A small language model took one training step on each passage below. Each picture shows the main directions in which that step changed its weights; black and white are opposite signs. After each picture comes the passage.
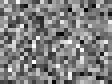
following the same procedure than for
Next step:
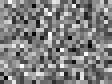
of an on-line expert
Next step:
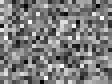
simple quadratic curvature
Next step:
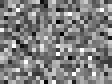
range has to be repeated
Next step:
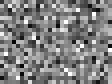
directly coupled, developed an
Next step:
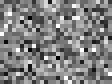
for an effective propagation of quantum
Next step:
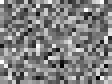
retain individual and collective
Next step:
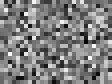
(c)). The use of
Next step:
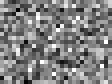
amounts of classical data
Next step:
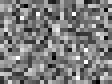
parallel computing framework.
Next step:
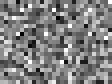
waveguides for one
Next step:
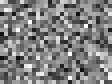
dominant in the small bias
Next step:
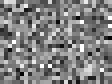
derive and iteratively refine
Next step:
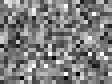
the heat current. If the
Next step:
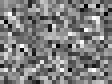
for $\log {\rm T}
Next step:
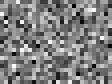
of photometry and spectroscopy
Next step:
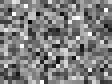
quantum collapse of more
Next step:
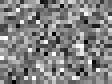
was used for calibration of
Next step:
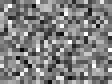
analysis with well-characterized
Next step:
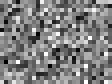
The ground state was determined by using
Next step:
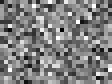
we have no strong criterion
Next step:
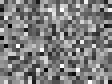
helium simultaneously
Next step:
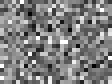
$J/t$ and
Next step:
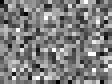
that the number of drops
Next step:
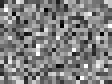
verify the validity of this
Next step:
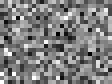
Chockler Royal
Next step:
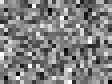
the following famous relation between
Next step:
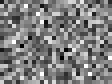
individual products and places).
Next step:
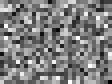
result, one needs \bea
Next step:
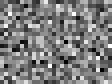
with several simulations of a running
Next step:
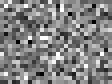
which is preferred by
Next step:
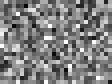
the ``high energy symmetries
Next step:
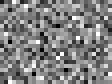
mass limits with the observed dark matter
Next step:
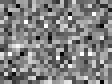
&Case 1 & Case
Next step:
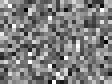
weights $\sin \phi$,
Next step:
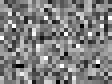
role. We plan to investigate
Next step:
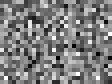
on the dependence on conductivity and
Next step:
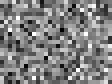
above equations as we consider low energy
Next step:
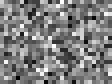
the weight of a $q$
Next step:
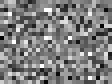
( \mu+\theta+\nu
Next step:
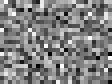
system. These two slabs
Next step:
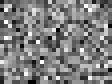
Technology, Rapid
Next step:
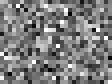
one value, a metric was
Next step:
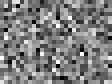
(IC) emission bump
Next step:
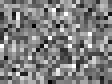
KK thank S.
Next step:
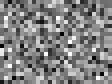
these methods by using information from the
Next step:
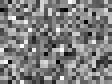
thermal conductivity of black P is
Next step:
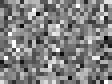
the article for publication,
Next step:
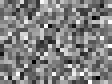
is the critical index of the correlation
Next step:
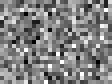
all else is held
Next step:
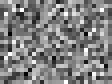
- \dfrac{n -
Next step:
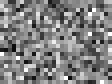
be less important at higher redshifts.
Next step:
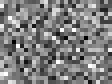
SAP as a function of
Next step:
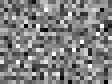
in eq. (4) was
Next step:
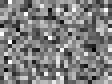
background on open string field theory see
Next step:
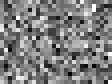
all shown here, measurements extend
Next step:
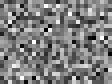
no characteristic scales. Power spectra
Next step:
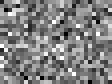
However, it is still challenging
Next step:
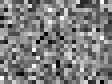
a subset of the simulation results
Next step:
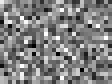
living on Dp
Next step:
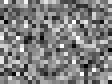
components. For example, in the
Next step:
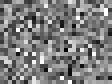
on any new sample (for
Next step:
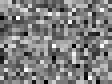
differences in the rankings.
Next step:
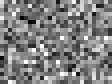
nonclassical states can be
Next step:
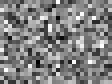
and $\eta$ 2D
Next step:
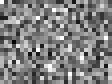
GDQE approach improved
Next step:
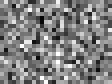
note that the reconstruction for events
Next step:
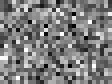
temperature normalized to its maximum value
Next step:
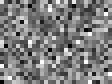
of the prominence body
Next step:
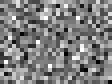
wave function localized in the
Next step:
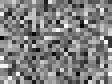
in charge of quality control of
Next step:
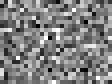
depends on the powers
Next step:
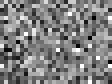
dark circle) to $L
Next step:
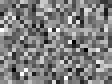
in case of displaced vacuum
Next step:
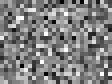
gains. Given the
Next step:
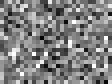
to include scalar ($S$) and
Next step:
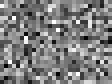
over the right-hand
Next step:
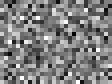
\begin{eqnarray} \delta
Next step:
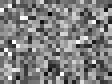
{\it fundamental} laws of
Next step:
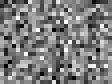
given $r_*$, as
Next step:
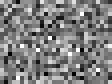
The complete recovery of the
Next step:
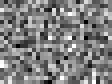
state $\vert J>$ plays
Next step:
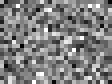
and its generalizations can be
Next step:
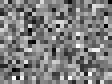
very different from those of the
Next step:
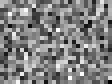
for instance, the settlement
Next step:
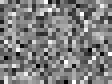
system will come to rest and
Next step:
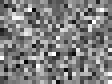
used the same expressions as for
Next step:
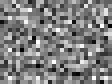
observations have reported that stripped
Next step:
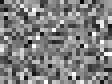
scenario, the observed chemical
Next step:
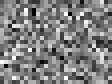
encoding in amorphous
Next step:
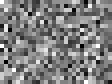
particular example, the smallest value
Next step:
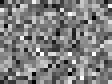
us to straightforward derive
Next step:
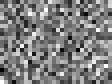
while the migration of the
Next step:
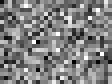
controled because a sudden
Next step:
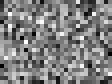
the massless spinning particle,
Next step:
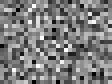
amount of starlight leakage
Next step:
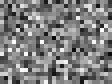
(right) for a random field
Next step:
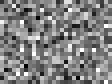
have demonstrated that, in
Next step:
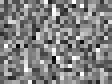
OB clusters in the mass range
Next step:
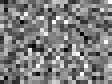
on terminal neutron leakage
